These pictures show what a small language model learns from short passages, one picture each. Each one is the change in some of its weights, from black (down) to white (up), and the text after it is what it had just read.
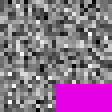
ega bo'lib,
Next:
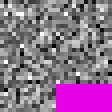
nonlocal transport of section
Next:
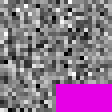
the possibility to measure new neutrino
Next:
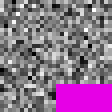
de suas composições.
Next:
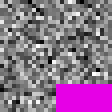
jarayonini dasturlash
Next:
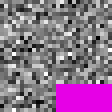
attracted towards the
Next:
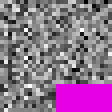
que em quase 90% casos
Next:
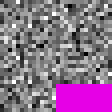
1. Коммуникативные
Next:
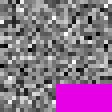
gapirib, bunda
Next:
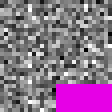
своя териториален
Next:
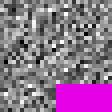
do som, como escreve
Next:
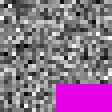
of a neutron star. Further,
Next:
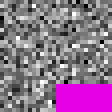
main focus is to examine the effects of
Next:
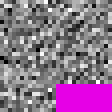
only 16 kB of memory.
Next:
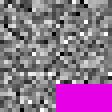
through how the concept interacts with various
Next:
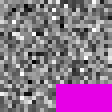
not from the desired cavity
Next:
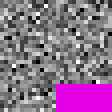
wavelength regime (such as
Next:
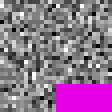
Segmentation Augmented
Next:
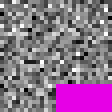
encontraron en 24%
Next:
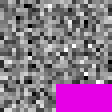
масляным СОТС
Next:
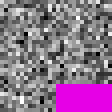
taqdim etishi
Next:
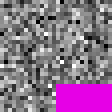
Newton-Raphson method
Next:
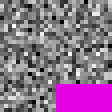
langue roumaine.
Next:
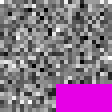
shu bosqichda ona
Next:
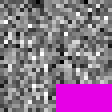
the degree of the delay
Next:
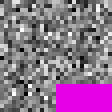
thinking in elementary grade
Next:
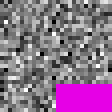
\xmm\ European
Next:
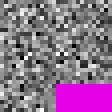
o'zaro ta'sir
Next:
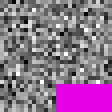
velocities are sufficiently small
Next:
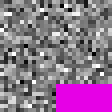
purposes. As a
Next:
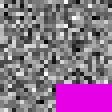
coronal loop structures. However,
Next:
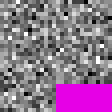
Astrophysics, University of
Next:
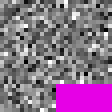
свята східна є
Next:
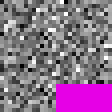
procedimentales*. Subdirección
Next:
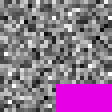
gestão administrativa,
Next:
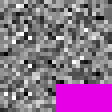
extremo.²² O
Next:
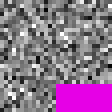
e pela CCA, sem
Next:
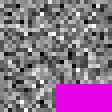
the conductance defined by
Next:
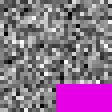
field of the form $\vec E=\vec
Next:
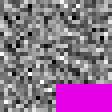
доходов на конечный
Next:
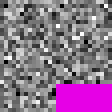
ripisylves :
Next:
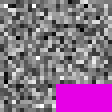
The coarse segmentation and the corresponding
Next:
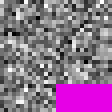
at a pay-off and follow up
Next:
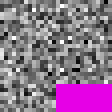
either discrete or continuous
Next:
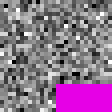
quantum mechanics can be defined in a much
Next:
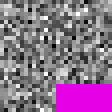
first century of migration.
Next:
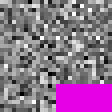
IceCube Particle
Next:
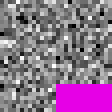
un antiguo grupo
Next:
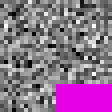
toții se vor închina
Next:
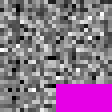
of defect strength $\lambda$
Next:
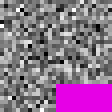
the neutron skin is obtained when
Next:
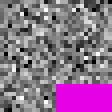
partly unknown. In this
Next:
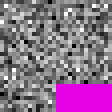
distritos de Sinimbu,
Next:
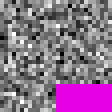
attacks, in the sense that
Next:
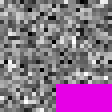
question to ask is how its
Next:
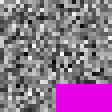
другой. Игра
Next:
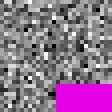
que aquellos que recién
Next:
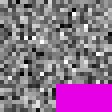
изучения высшей
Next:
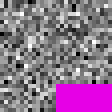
competitiveness of national
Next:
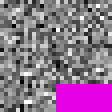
new techniques. We identify the
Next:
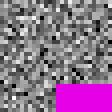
Se describe una deficiencia
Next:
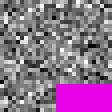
Caerus (Kairos)
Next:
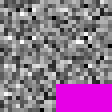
relaxation, the average network properties of
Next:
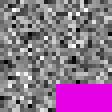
after spatial flux integrations differs
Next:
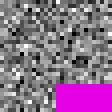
over all occupied bands,
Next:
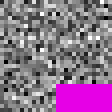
we switch off the
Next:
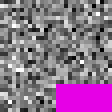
produk karena mendekati
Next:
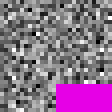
\end{array} \right] \,
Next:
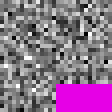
novel quantum devices. In
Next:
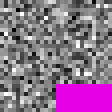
literature on human behavior during natural
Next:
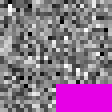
and the existence of organizations.
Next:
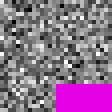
contribute to the asymptotic
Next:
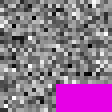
Yûsuf bâd
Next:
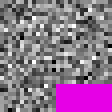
[draw, latex-]
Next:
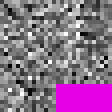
Jidoka Establecer
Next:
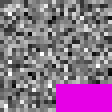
Dado que la vitamina C
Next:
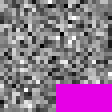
QKD systems. These included quantum
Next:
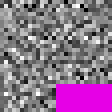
proposta investiga uma das
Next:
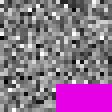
from the leptonic portal can be
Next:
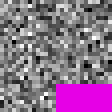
vigilancia se plantea por
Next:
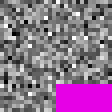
compared with existing algorithms, the system
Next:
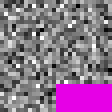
Kalit so'zlar:
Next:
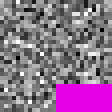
setup is assumed to produce
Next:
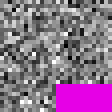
leads to a much simpler
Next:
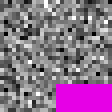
outflow as spherical is
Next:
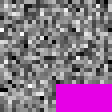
pragas (Cabral *et
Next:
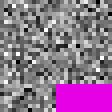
le travail en équipe
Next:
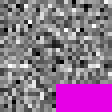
fictícios que
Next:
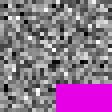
enforces the conservation of
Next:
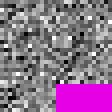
originate as actual physical excitations
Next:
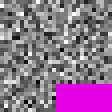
evident from a "handedness
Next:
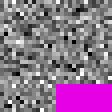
conditions are as follows: left, right,
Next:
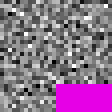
interest from both theoretical and application point
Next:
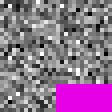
of the crash. Neither
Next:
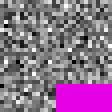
potential. Постановка
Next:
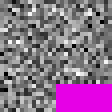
ajratmaydi va
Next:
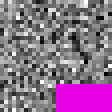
помощи. На
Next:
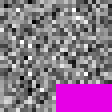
obtain data and information that had been
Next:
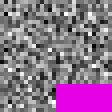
el conocimiento, la
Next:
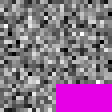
влияющей на изменение
